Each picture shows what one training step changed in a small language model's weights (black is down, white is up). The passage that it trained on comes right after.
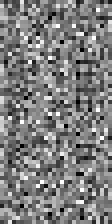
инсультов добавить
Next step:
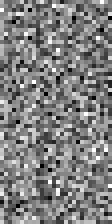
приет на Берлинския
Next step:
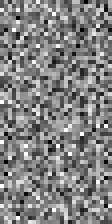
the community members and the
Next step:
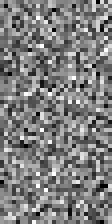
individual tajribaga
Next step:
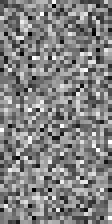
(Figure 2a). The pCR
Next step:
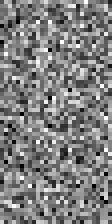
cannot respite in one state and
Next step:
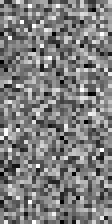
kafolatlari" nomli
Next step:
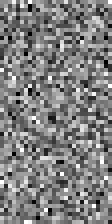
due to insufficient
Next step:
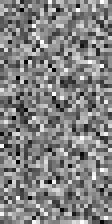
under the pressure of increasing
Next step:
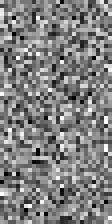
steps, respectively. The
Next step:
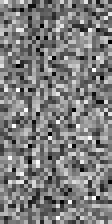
15. Шерешкова
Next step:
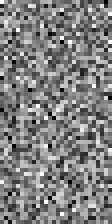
modular and reusable site
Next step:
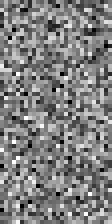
de pleópodo I del
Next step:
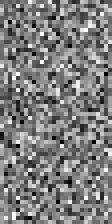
sentent valorisés et
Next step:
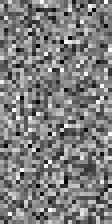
Lishchenko IS.
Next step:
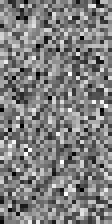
no combate ao tráfico
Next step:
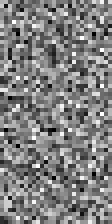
the stock market. Because
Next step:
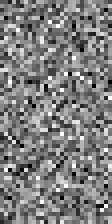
very few side effects in
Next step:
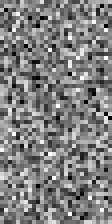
Medan City Social
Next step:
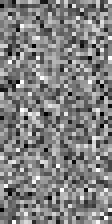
тема преобразуется до
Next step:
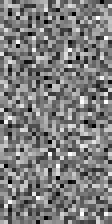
ВИДОВ РОДА
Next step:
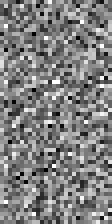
сирланган плиталар
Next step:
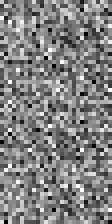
Relationship: The very term
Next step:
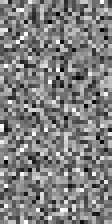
be used in harsh environments
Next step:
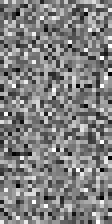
dengan cara memindahkan
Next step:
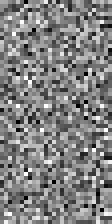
(CCTV), traffic
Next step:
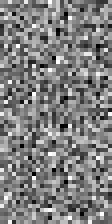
Scientist: International Scientific
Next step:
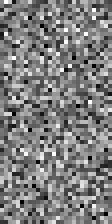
bilib olishimiz ham
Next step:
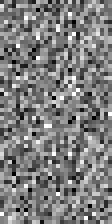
people can dispose of their
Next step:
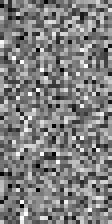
сократить расходы на
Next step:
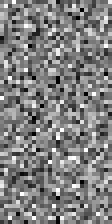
изучения астрономии в
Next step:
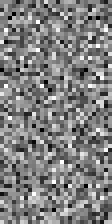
Flexibility of labour market
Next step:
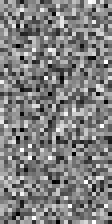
Змія в логотипі
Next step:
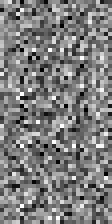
людини впродовж
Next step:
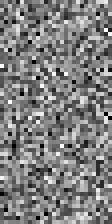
Menon IBM Herbert
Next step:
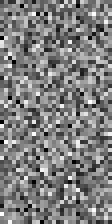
techniques are known for their
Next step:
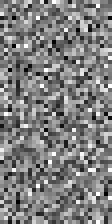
Bibliotecile dispun
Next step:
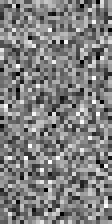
VaR forecasts and
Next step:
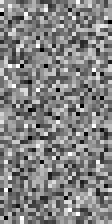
del cerebro, optimiza
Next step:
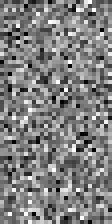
во Франции – удивляла
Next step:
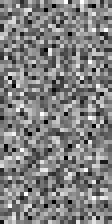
governance structures are
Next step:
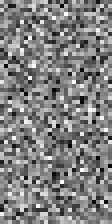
chromatography) are more
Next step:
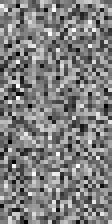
pessoas se comportam e se
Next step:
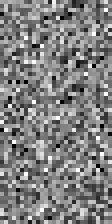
cual se basa en un
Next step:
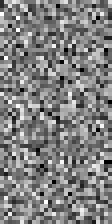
regular school classes, it is
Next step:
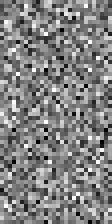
burchni tarbiyalash
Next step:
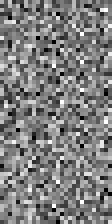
o modelo numérico do
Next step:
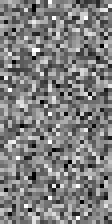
los otros, el trabajo
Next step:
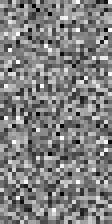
created Amshaspandan to
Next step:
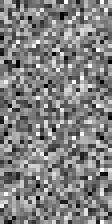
in Bahía de Navidad.
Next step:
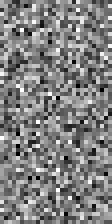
естественных наук.
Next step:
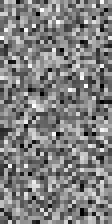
The computational time requirements are
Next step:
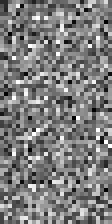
mais criticamente avaliada
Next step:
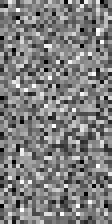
LaRC consists of
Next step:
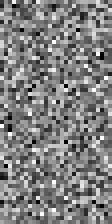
la correlación entre las variables
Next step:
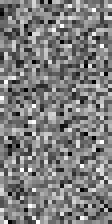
группа баранчиков
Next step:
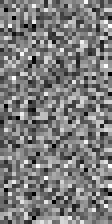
are the soluble form, and also
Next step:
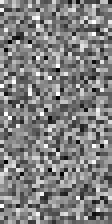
A., Mustafa, F.,
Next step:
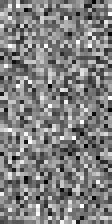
passed through a very long
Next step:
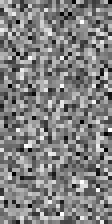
son amigas y se ponen
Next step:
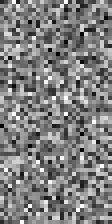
Akwa Ibom State.
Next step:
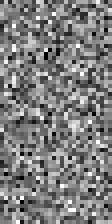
statistical distribution. If a
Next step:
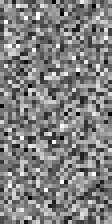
of cognitive domain, the
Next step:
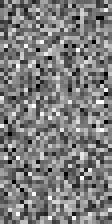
found no significant differences in α
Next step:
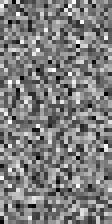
years, the economic distress
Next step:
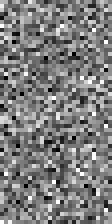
Losev, V. S.
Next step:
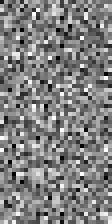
o plano de tratamento.
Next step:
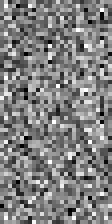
în mod prioritar,
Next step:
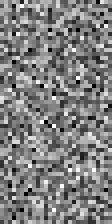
a cooperation agreement between the
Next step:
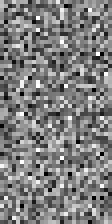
are given. Topping et
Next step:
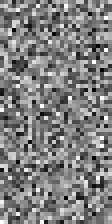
presence of interlocking
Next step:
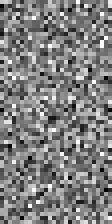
había formado su concepción
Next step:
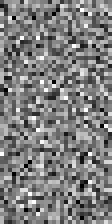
sense (still included in
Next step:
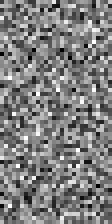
³Department of
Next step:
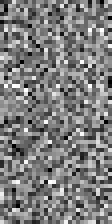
que en fresnos; y 2)
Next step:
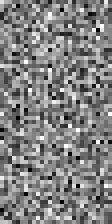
[Proc. of the Int.
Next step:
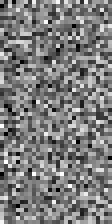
наложен штраф.
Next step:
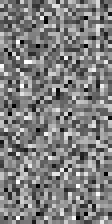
do sujeito com esta
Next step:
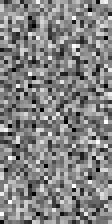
of which remains the terrorist
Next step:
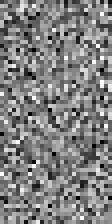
of Nelfinavir and its
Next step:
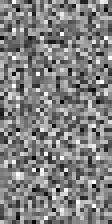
it inspired two uses of the
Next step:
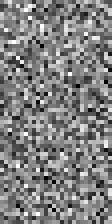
message with receiver’s
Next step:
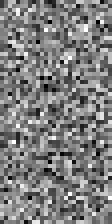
210 35 The estimation of the
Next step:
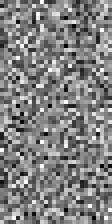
drie mogelijkheden
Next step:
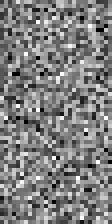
мJ/m ² /kun
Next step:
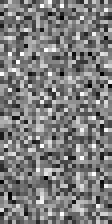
gain values and fit $$g
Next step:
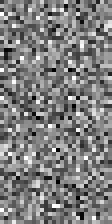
O *pequeno grupo*,
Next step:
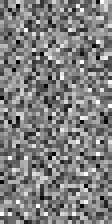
outra forma,¹³
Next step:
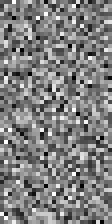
pergunta deve ser feita
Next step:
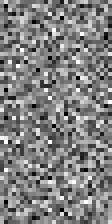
our thinking. In our
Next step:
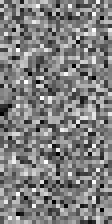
Centre (JACDEC):
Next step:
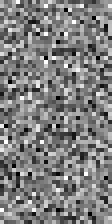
Buning uchun uni shu
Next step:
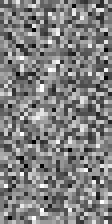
virtual platform in this
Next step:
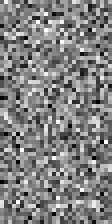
in monazite was also estimated by
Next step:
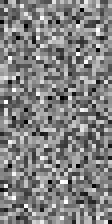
processes aimed at innovative
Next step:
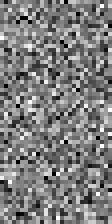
relativos à segurança
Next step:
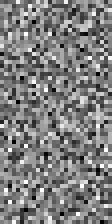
and fuzzy theory or
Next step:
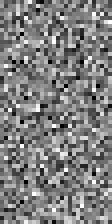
parameters in TB patients
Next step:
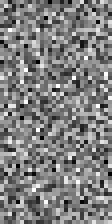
unda moderator so‘zi
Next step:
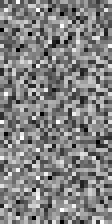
with the new realities, the
